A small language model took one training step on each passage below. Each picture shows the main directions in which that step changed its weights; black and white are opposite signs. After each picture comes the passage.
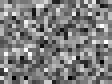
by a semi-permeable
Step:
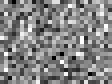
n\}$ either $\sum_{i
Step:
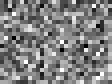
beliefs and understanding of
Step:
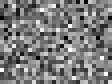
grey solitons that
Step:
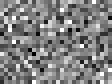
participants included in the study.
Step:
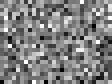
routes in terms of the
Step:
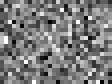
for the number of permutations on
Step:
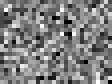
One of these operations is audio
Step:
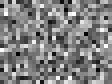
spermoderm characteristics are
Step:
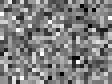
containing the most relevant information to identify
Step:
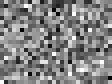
Temporal extent Mathematical representation
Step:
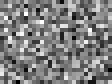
Department of Medicine,
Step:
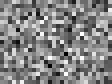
of buildings, urbanization
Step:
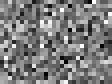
to yield a result. But the
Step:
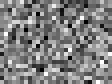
)$ is not degenerate in
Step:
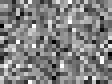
the space within the earth's orbit
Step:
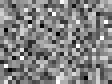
scalar flag curvature if for any
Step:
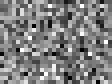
to the midpoint of the
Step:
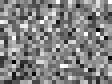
of functions $f(z)$
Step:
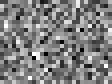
collapsed, and the first
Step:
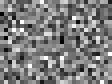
music. By doing
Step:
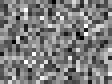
next In the final project phase
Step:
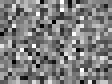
S. No. Product
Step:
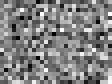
8. Stress envelopes
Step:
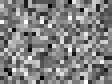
and we must learn to use them
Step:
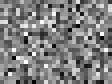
of the sound environment and rate
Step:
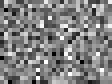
accordance with this study
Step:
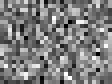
The stages are: enactive stage
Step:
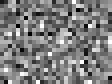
stirred under nitrogen
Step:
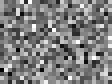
the information and analytical activities of
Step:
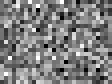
load that is suddenly
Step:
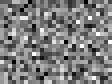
his own 10-torch system
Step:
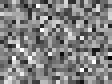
and has strengthened calls
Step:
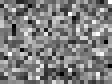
expedient synthetic approaches
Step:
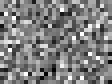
To study the utility of the new
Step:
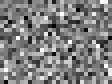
high temperature, shortness of
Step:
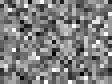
and female entrenched in culture
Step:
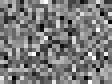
do not appear in the PDF
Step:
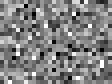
the results with biphasic
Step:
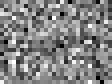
Note that although our development is from
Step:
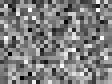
a $1$-sharbly
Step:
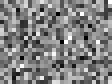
and $c\in\mathbb
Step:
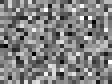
with equivalence of norms, where
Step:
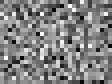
concerning student engagement recognition.
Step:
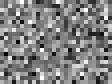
will not adapt to higher bottom
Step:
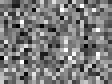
M_{f}$ there exists a
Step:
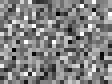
that the morphology of the
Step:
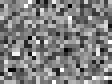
non-remunerated blood
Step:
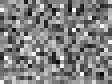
is inconclusive. The
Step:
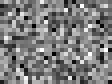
at the time our experiments were
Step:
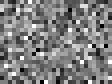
all the $d_\rho
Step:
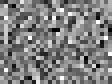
corresponds to $ \de = 1
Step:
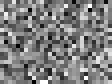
Finally we write $A \simeq
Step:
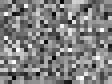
industry has reacted with more detailed
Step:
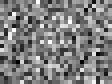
evaluate the latter large deviation probability by
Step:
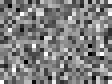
in the channels' strategies for
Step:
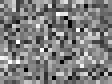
aromatic hydrocarbons
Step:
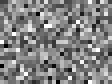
paper based on the comments from
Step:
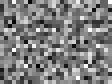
appropriate for studies in which no
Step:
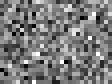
that there is an inverse relationship between
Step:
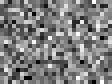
obtained their initial jobs through family
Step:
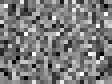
is the composition of an automorphism
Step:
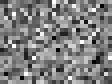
International Workshop on
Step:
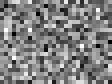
motivation; - 4.2
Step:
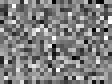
has a weak left adjoint,
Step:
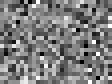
isolated phytoconstituents from
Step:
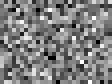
mentality which was in the
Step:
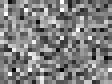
i.e. that for
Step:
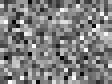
1-2 times per day.
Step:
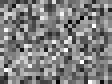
CRP condition. However, the
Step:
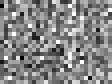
wildlife crossing boundaries.
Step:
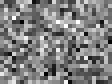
full program rollout. -
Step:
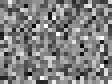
coincide. Thus we are led
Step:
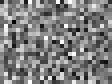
forces (Pa). We can suppose
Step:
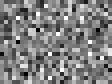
Exchange (TSE) from
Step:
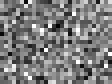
the original RFID-based
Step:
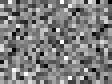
Python wrapper
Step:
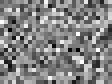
of systolic and
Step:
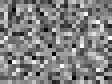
$F_t$ are
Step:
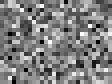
\eta)) = \emptyset$$
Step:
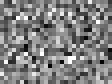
segment, which formed a cut off
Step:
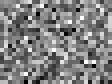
invariance properties of a translation
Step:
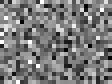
dimensional case $\ell^\infty$
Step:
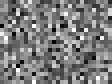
the $\lambda$'s goes to
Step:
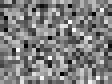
sampling points, time and date of
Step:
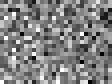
level is used as the source image
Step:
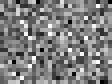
and unfocused message which
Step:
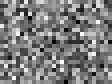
it is this information sharing regime
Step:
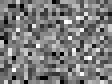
present changes of elastic constants of
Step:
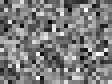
for any $k \in
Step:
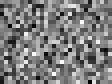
leadership for the handling automation
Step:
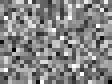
use the equation-free moment map
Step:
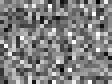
logical, comparative and economic
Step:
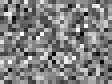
nearest neighbors in a
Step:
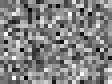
and pathogens [4].
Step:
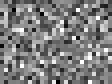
$k-1$, then the
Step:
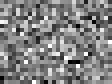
of criticism are the
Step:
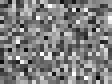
is to develop critical thinking,
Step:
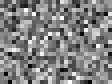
River and Eastern
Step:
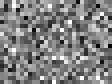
is a typo. It should
